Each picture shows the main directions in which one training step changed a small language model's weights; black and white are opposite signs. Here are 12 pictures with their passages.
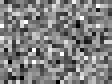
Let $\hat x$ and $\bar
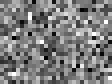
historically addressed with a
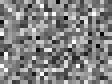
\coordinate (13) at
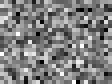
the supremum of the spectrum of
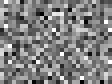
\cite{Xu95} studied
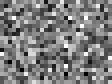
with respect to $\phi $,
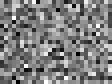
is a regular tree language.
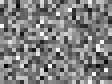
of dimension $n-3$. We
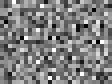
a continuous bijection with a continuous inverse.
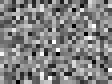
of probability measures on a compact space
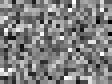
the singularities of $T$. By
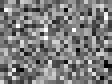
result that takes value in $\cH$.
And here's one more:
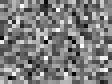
$n$, hence divisible by
